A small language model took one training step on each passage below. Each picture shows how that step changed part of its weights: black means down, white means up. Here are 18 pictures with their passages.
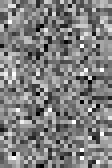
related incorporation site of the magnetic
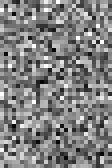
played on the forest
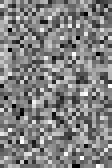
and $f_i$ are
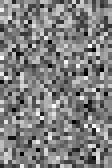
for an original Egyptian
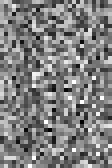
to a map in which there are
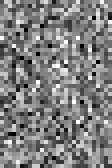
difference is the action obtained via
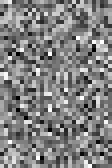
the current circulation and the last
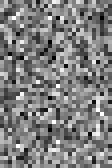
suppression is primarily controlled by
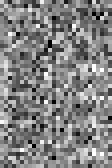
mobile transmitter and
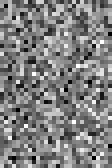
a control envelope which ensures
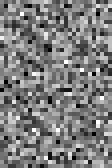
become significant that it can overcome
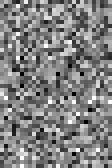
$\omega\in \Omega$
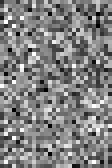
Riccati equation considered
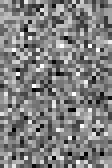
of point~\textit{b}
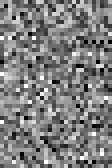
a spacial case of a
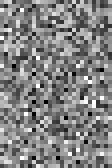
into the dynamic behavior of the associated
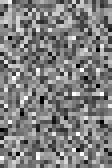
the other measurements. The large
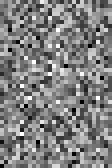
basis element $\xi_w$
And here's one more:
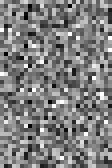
clearly that the effect was not just
